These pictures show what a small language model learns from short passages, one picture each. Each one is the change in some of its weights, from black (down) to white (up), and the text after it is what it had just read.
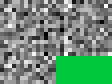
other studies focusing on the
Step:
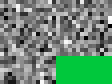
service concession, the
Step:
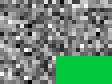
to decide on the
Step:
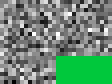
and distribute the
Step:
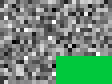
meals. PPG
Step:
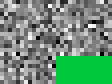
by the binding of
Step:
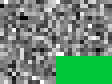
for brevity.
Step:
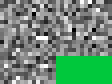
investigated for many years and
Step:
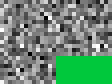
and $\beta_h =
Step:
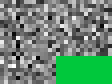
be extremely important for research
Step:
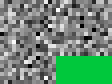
the public and to the
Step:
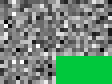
producing generic solutions including
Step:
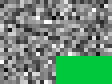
passing through an IS
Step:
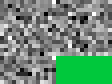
an obstacle,
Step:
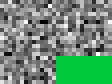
and weighting schemes
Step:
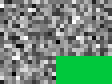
vertical movements of the
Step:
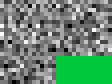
provides export facilities for
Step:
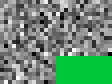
and all sources of information,
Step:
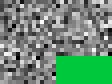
duplicate for three
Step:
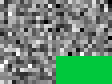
evaluation and participate in the
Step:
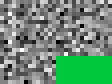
interviews with key stakeholders and
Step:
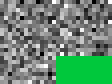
an AI-enhanced
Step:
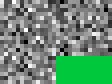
Department of Economic
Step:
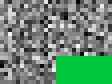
the analysis of French
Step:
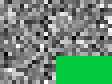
the Republic, the
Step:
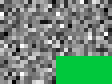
efficiency of a variety of
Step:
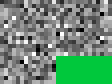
Pulse gets more
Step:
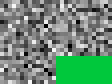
and "Email"
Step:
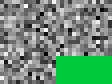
of bark is used in
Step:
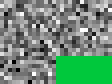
and inhibits signal
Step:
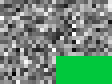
(operation under inert
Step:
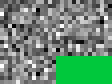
- Good connectivity
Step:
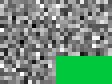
Research Fellow at
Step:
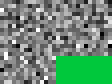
which is triggered
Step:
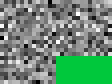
As mentioned earlier,
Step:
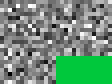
wastewater plants,
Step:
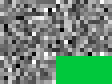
models can lead to reduced trust
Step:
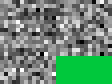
of the fast pace
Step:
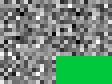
CONCLUSIONS In
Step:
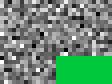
general cultural and cognitive
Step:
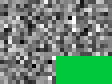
processor to start;
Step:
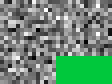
program is to span many
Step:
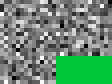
mentioned as biomass yield.
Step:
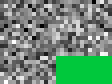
of cavitation. The
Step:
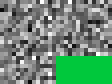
for adaptation. Based
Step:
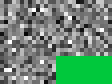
ideas are supported
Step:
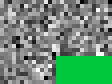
the European Union, which
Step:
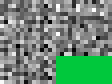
data and quantitative methods for
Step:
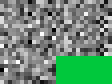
the Urban
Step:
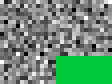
et Naylor,
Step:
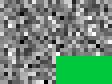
The method is based on the
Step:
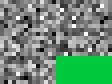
species as protectants against
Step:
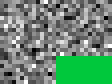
of this paper comes from
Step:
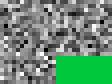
introduced as a formal
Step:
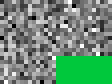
different grammatical
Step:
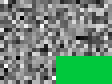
across multiple iterations
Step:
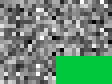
SS7) on the
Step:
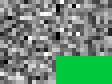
role of libraries in
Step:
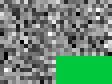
matrix, classification report,
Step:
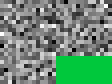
increasing the capacitance of
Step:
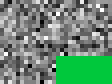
a logic-based algorithm
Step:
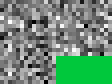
in their analysis of the
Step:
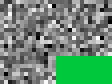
nurses had confidence
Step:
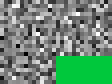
industrial organisations
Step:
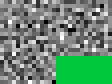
were good at each stage,
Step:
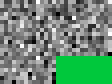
Kigen, G.,
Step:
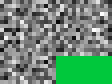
infrastructure across languages and
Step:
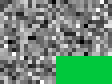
at school. By using
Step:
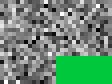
\wedge i =
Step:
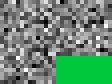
on the effects; and
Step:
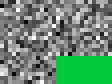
content ranges from
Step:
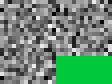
several constraints, including economic
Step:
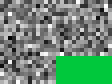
them in optimal location.
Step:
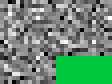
hence finding the
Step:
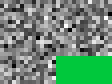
The overall nurses'
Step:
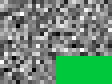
trisulfide methyl
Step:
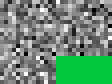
children, moral and respect
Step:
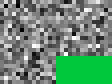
residual or musical
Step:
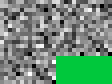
platelet volume, and
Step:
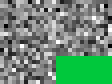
Food Prepared only
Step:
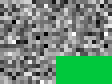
a microtome. We
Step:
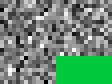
lived experiences of the
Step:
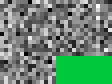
model and to increase the degree
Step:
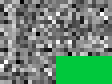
stakeholders were engaged and
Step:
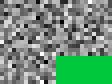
specimens of the same
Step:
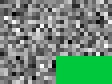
and Kiradoo
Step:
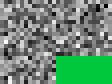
Zhang [3]
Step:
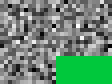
around 5.5d,
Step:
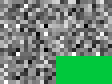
may not be as innovative
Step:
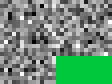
J., Huang,
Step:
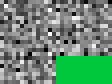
during passaging in our previous
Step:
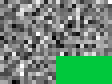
(log ϵ)
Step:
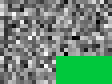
a historic district
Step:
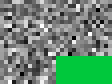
not linked. They can
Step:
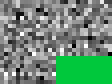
visual disorder, prepared by
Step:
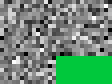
the impact of an industrial
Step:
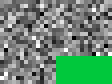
CKM is a
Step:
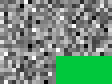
resolved as the
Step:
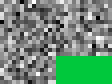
the metal atom mainly
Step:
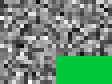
block of Jammu
